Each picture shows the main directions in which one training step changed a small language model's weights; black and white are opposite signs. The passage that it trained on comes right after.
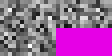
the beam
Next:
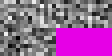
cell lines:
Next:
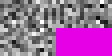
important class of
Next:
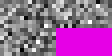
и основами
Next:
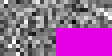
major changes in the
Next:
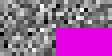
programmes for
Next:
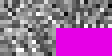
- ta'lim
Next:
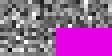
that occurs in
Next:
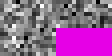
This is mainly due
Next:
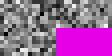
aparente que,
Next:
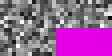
целью является
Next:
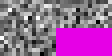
and feelings.
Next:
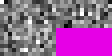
sua faixa
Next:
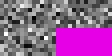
Disponível em:
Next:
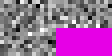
proposed to carry
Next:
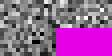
of individual measurements.
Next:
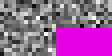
millions of
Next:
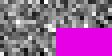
onde houve
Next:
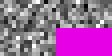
governed through multiple
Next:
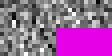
on the internet that
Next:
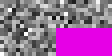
the wellbeing
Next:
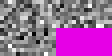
kabi. Bu
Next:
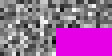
will, muss
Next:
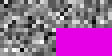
be achieved while
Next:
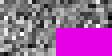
самым видит
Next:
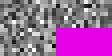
important for the implementation
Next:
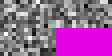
planning. This case
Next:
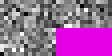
in order to share
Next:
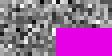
nas diretrizes
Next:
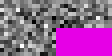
Тому в
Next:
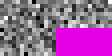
трапеций с
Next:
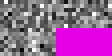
rail could be
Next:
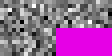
Web* 9
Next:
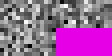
as resultant variable
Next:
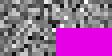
of Parkinson's
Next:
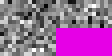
у складі
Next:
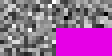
at the time of
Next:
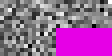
the challenge how
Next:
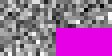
were not legally
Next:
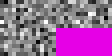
ideas located
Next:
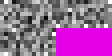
solteras con
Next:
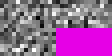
phase camera to
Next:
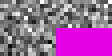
at the city
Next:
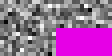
while its cost per
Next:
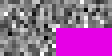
work it by using
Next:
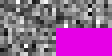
nodes, such as
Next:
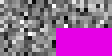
насосов с
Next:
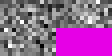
dalam teori
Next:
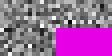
ular ongiga
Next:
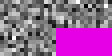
of Russia,
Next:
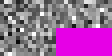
sabot bilan
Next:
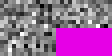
knowledge and skills of
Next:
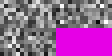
members of the
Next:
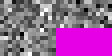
a positive role of
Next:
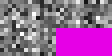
that could be
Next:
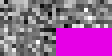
nitrogen levels
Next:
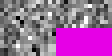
que iniciada
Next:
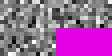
small task,
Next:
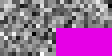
It also helps
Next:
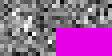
des sciences et
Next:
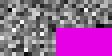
the ASTA
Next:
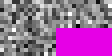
aspecto determinante
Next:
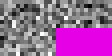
to the correct
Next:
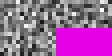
influence of the independent
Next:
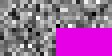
with a maximum error
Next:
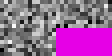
reservoir, the practice
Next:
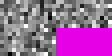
internet orqali boshqarish
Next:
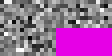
enfermedad con
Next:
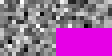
no significant differences in
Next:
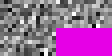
A primeira tem
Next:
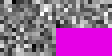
a alteração dos
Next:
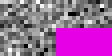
health and equity
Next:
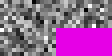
для управления
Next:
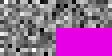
two or three times
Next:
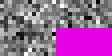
на товары
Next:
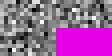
made to show the
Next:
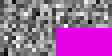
had analgetic
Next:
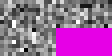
today's media
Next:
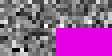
recognizes the limit
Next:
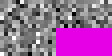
The main objective of
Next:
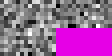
contributes to economic
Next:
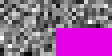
in Train
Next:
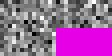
não se vê
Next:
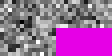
et al.
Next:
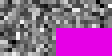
it is not always
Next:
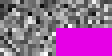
Informationen und
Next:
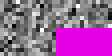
This document will be
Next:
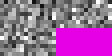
most generalized
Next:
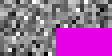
leading to a
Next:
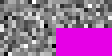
р. за
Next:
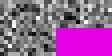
to the goal
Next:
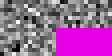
faoliyat sifatida qarash
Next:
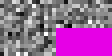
demand are constantly
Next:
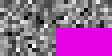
как уже 25
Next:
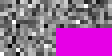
conducted based on the
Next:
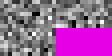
ideology, as
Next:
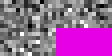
reconstruction of
